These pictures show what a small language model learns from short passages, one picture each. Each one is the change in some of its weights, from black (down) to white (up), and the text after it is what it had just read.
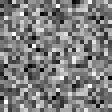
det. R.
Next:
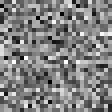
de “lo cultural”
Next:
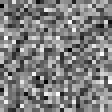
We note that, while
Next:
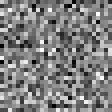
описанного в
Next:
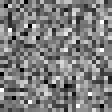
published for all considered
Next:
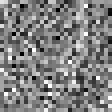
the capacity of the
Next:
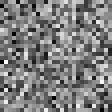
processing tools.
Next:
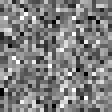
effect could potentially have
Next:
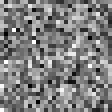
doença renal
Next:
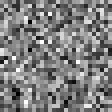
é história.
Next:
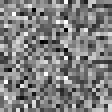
a otros. Lo
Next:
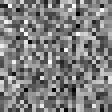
low-energy predictions which
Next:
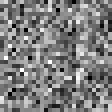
our proposed latent
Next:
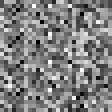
single-particle correlations using
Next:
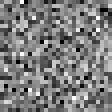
in (c) show
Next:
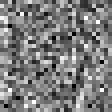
joint work on
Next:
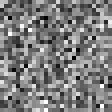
We found from the
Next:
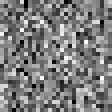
mass model, in which
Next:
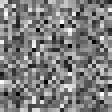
relate to the
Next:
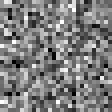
sharp performance boundary characteristic
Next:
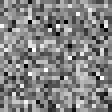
retributiva no
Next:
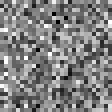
systems. KOT has
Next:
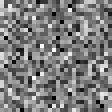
biologica, come
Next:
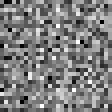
места их
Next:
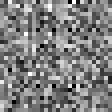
more vulnerable
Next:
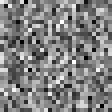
sizes of the largest groups
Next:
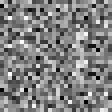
autor, debe ser
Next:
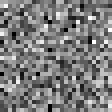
juga memiliki
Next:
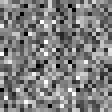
its energy density per
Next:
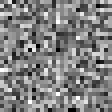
por aquellos a
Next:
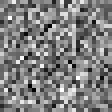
and its derivatives it
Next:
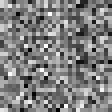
21 composta em
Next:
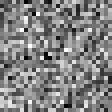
des CFP
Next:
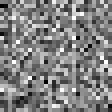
vanishes. The
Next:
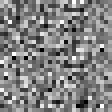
not reaching the expected
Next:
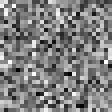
to the induced metric on
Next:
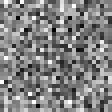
pair is well approximated
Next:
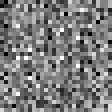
tunay kong
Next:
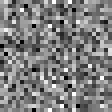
boundary have equal magnitude
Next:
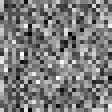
of the locations of
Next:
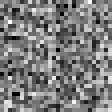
БРМ бўйича
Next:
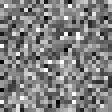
hopping activation
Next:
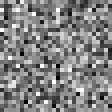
yagona mumkin
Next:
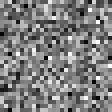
leaving the
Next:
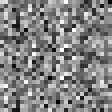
to capture the
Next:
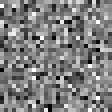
untuk sudut
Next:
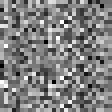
may imply the existence
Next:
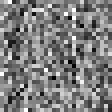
of loss detection versus
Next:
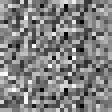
excluded from the
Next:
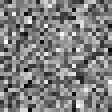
in the numerator for
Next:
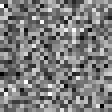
be in agreement with the
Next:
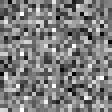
с двумя
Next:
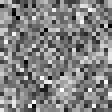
the Earth's
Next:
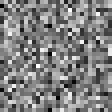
último en la vida
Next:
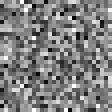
sensed modes and
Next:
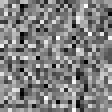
the possible outputs
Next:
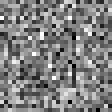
increasing lengths and
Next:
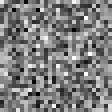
Recent theoretical and experimental
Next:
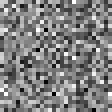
Consider the case of
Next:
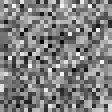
of (c), the
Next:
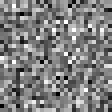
the companies
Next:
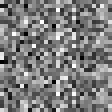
$\alpha$ in the
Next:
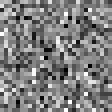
to minimize the
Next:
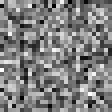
chiqarishning muqobil
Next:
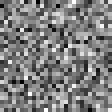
populares contra las
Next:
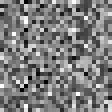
conductance of the
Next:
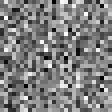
difficult for astrophysical
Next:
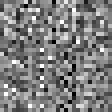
rate significantly lower than the
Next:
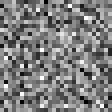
проценка на
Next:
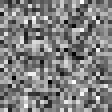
a decisão final
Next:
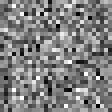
hombres y
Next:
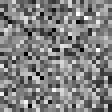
de produse
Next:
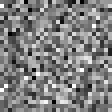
in prpeapration
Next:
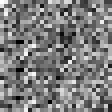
on the statistical properties of
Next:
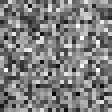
aks ettirishi
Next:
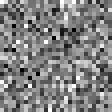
fundamental requirement of
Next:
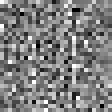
law corresponding to the
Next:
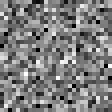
In practice,
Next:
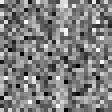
burguesia também
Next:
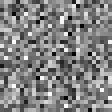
column has exactly one
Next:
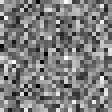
demonstrate that, under the
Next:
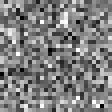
taking into account spinning
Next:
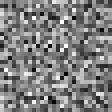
o percentual de
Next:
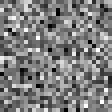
bilan, urma
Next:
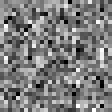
with one stating,
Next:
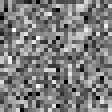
P. et al.,
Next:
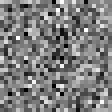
\\ \hline\hline
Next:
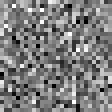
take several minutes to
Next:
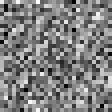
with the insertion
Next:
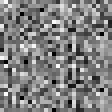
Hamiltonian $H$ can
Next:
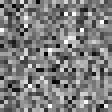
provides, without loss of
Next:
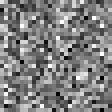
we focus on the results
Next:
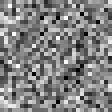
the SiSET
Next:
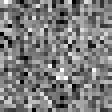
xalqaro standartlarga
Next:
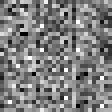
only includes the primary
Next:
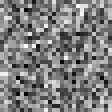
SISSA, via
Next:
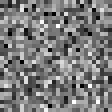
is geregeld.
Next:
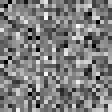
Nasser de
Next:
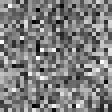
predicted by the NN
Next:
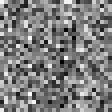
an equal mixture of
